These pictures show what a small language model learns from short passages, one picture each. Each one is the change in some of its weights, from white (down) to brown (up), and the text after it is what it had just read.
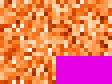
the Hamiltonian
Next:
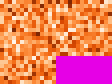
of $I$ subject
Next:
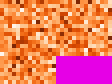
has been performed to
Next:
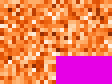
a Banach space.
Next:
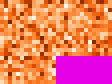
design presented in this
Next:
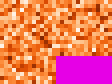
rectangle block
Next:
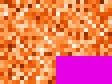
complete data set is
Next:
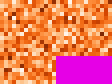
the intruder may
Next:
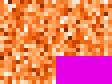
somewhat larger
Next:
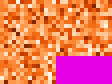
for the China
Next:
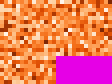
$\Sigma$ has exactly
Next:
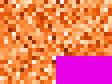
be singular. If there
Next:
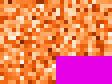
paper, we generalize the
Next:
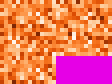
a parameter regime
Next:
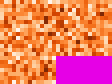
$q/m$ and
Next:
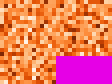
due to the presence of
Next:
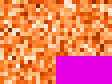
singlet and triplet
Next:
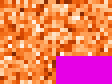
corner of the initial,
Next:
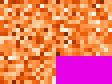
main consequences
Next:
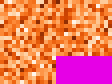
fails, since the
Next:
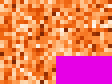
sequence and $v^* =
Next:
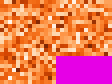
the monojet
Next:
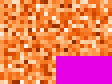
from 0 to $\infty$.
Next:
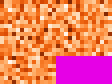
main result of this paper.
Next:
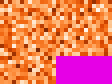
and show that the relation follows
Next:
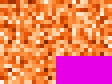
Fourier transform
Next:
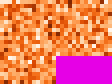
of $\C$-dimension $$
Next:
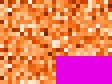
\end{equation} is
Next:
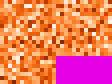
second option we have that
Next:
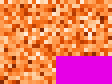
the time step size
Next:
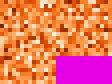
m. For a gas
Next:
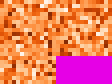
in Hilbert
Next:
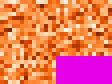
we present the proofs.
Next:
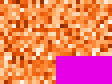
Let $D_n =
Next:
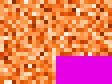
across the six
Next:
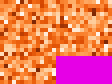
\\ ``Sharper
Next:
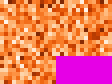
complex Langevin
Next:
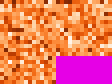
of the phase space of the
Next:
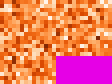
the terminal cost
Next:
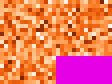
between vertices that are
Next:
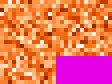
opportunities for
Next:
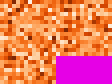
there is a constraint
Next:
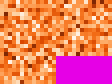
condition $\widehat{\Phi
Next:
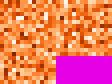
potential cyber
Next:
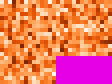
is a smooth curve
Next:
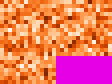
the two parts,
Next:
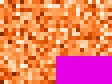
NA solution, shown in
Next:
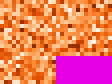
where $s$ is set
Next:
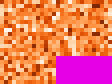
the cut map $S
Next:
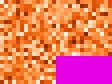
the penalization.
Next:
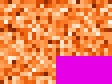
usual methods of
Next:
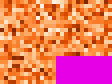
of the leaders'
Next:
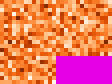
obtaining better quantum
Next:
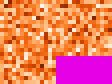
coarse solver
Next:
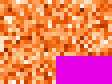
heart rate graph
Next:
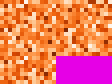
the present case. This
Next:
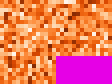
may be an approximation to
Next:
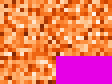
indices, for example,
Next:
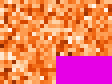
vectors, with respect to
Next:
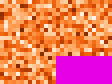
unless the stellar
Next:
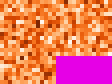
adjustment factor}
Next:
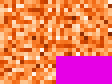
in $U$. Thus
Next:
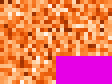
is an effect of
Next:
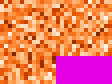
and the OBEP
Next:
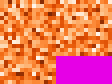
| Samples per
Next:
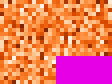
control the transport
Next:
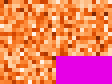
degree. We can
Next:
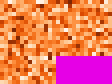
of such a regions.
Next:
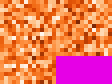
its underlying graph,
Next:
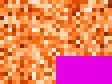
\end{lem} The
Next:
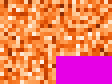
same response, and
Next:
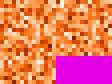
large $n$, the number
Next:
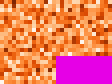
of $Q$. We
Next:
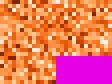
accurate enough for
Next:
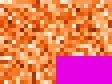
that phonons scatter
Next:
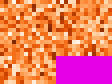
be the space of the functions
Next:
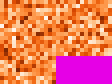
the bifurcation
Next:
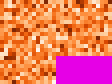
of running SM
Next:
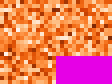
as required for a
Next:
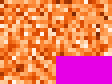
| nombre de
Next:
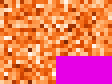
to ignore the
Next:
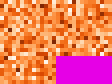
In sections 3 and
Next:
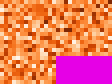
every $\varphi$ of
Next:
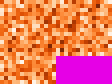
we always have the
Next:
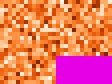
any $w\in
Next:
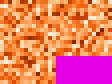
CPM has been
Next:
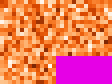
less discussed in this
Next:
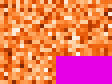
same quantum or energy state
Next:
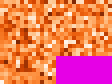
possible way to induce
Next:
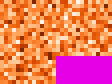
proves the Proposition.
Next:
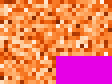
variational approach is not
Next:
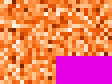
technical problem of
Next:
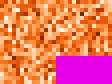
copper orbitals
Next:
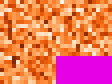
is a constant, which
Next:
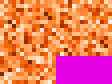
$\lambda_i$. The
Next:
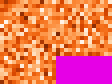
the one specified
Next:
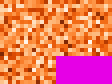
in the presence of
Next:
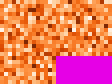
B\) such that
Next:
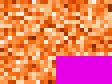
\eeq so is
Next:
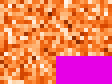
on these results, we then
